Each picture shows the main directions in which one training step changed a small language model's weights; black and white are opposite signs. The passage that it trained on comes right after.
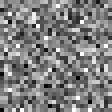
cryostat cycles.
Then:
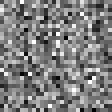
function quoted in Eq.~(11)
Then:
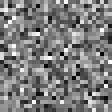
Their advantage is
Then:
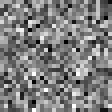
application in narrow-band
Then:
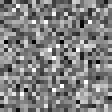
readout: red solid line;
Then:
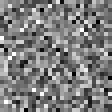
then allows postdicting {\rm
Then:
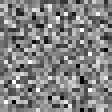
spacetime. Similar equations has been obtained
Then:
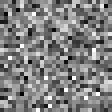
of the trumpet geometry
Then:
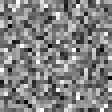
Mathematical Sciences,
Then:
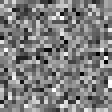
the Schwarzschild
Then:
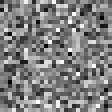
variables. Further, it is important that
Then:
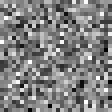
into at most $m$ segments:
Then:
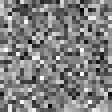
we can introduce a coupling between $\theta$
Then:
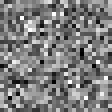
considering the $\sim N^2
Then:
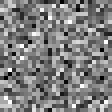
with $\sigma=0.01$ are
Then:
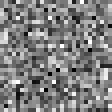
through oscillations induces the
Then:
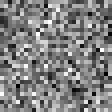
position the bootstrap occupied
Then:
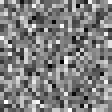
violation can result in expulsion from
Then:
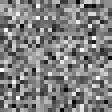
following quantum state. \begin{equation}
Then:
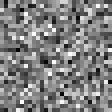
earlier and this takes place
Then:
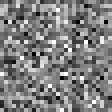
if the MSE loss is less
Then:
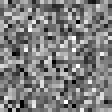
\end{equation} The transition amplitude in
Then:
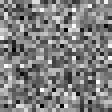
whether, in the case of the galaxies
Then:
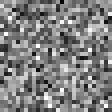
the asymmetric form of the kinetic
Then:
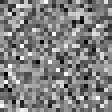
\zeta_{\alpha} \partial
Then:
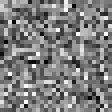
that the localization volume can depend on the
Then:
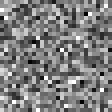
to 0.15 eV, while
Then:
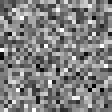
in which several spectra are
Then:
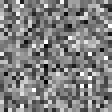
one in most plasma applications.
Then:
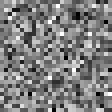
the following equation for the fluid velocity:
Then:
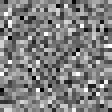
shorter than the calculated radiative
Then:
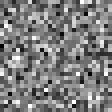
expected to have an exponential number
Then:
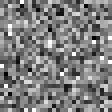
operator aspects are mixed while on
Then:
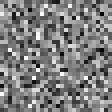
not invariant under coordinate
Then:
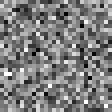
the purpose of using the fitting
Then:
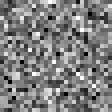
and external support to maintain a
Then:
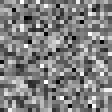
only bound state at zero energy, with the
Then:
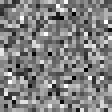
concentrations in liquid
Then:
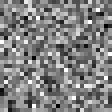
accepted at stage $j$
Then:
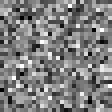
in the nuclei of the host
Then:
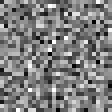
of parameter $a$ appearing together
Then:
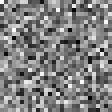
attributed these to gradual
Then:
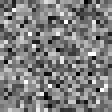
the decision with a further evaluation of the
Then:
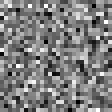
of elliptic partial differential equations
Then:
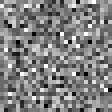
X_R \rangle = 1$. If
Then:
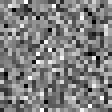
to 1998 together with the
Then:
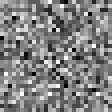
humidity sensor and
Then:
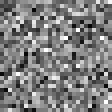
a semi-analytic
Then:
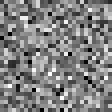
are rotating around the center
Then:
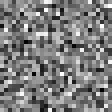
interests have been raised due to
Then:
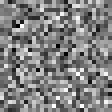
\mathbf{x} + \epsilon
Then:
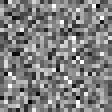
\end{equation} which confirms
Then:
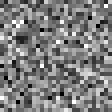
the \id\ system is a planet
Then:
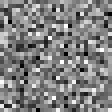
consistently along all vectors between the
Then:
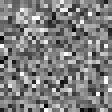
a threefold block matrix with respect
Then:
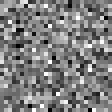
results obtained in the domain of black
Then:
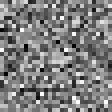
possible that new tensor components due to
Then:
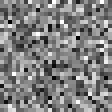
size of the strip increases, for
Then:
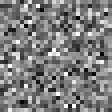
information for rationale extraction. For
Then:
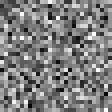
is important to verify a physical
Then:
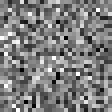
u}\cdot {\boldsymbol \omega}$
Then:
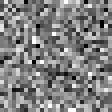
Fig. 7. Pressure prediction by
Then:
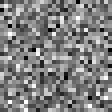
\ and\ \bibinfo {author} {\bibfnamefont
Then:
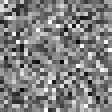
polar angle $\theta$. Data for
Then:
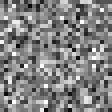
\eqn\lldv $$ where
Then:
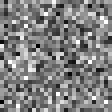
sample is important for UFD detection
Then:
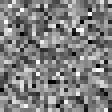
J.}, {Szabados,
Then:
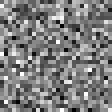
the full calculated potential is comparable to
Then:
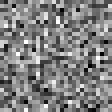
\cite{cr15,cl16} that
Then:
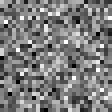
step limits recovery from
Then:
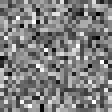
arrays, an annealing
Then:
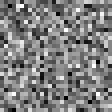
energy is dissipated due to mechanical
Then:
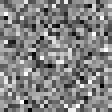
lightweight containers or virtual
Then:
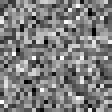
ultrafast relaxation dynamics of
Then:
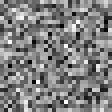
width of the peak. These effects are
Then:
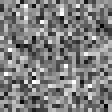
uncertainty within a formal domain
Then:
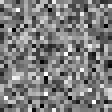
super-Weyl invariant,
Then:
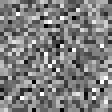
identity of such exponents is due
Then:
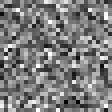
is consistent with our previous definition of
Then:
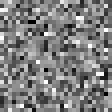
is that of the perovskite structure but
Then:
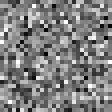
us conclude that the radio emission
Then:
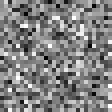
the oxygen abundance in
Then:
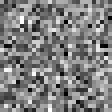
cause large deviations from a
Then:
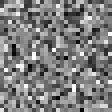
models. Our CVET model also
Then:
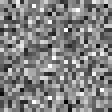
Low's theorem and can be
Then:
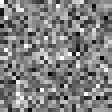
poor performance in detecting
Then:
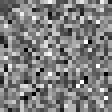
is increased from 0 to 28
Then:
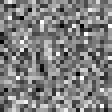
avoid possible Landau poles at
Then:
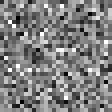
clusters deployed in different
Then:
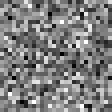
only the lowest hole subband
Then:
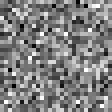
on at least a part of the
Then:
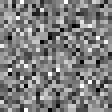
\, \pmatrix{ p_{L
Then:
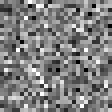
{Markwardt}, C.~B.
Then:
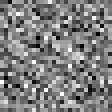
areas. In this paper, we
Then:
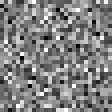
our strategy, i.e., the
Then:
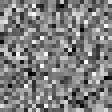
non-perturbation effect in many
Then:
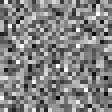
precipitation regime at the top
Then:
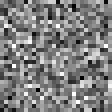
are generated in both superconducting
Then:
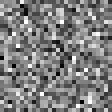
2 we plot the phase diagram for
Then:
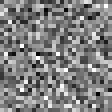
time $t$, leading to the emission of
